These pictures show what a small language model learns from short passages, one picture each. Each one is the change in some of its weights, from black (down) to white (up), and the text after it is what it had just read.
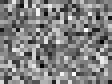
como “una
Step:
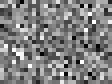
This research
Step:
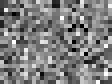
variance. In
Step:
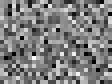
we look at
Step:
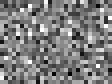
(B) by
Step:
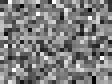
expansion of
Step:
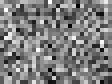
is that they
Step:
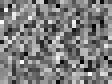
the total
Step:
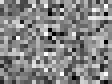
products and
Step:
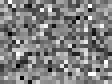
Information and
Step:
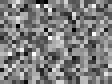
the type of
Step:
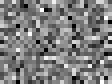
by quantities
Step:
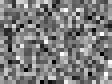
few solutions
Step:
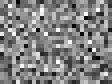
que nesse
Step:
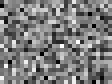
bir toplum
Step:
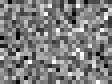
structureel. -
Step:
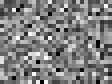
and should
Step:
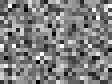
supports in
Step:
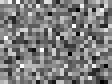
now that
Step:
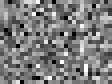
function $g$
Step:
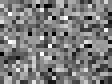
is not a
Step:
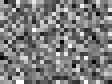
As we show in
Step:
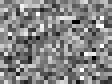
stability of
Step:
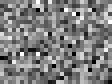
map $\rho:
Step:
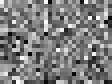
These considerations
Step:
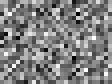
off the
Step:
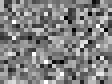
orders of
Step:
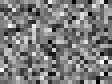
is of first
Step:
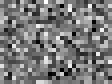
on the density parameter
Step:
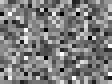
But the
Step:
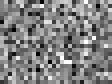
file in the
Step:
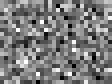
Note that the
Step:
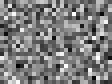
graph obtained by
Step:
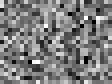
the linear system
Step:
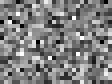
$\gamma$ is
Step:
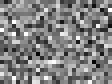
на них 2
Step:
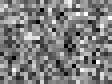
vertex set
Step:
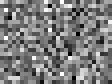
that in case only
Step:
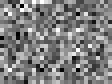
help the
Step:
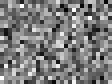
generalized total
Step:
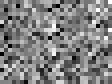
the sharing
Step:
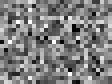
On the other
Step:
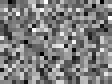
the general case can
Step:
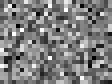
restricted to
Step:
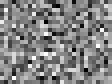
items to
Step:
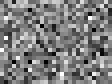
to package
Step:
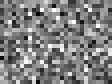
Under these
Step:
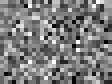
conical jet
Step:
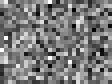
to be at
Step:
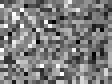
these radii to
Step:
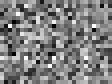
te menen
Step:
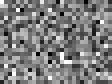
presented in
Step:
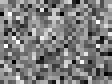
are the following,
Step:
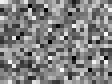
and of their
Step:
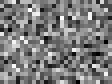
(pai e
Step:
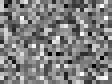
different from each
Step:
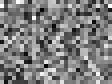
the mother
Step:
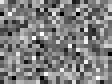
At the
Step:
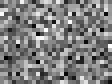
regularity can
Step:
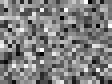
% \nonumber
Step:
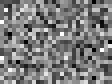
to construct
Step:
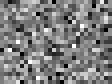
$D$ is
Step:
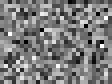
this form. The
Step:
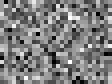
but, as we
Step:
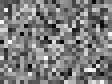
to the square
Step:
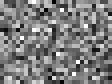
second one is
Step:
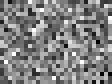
complex, we can
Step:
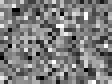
intended use
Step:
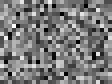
apply to the
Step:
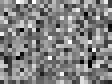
response to
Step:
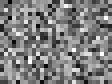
induced by the
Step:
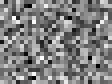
the evolution of
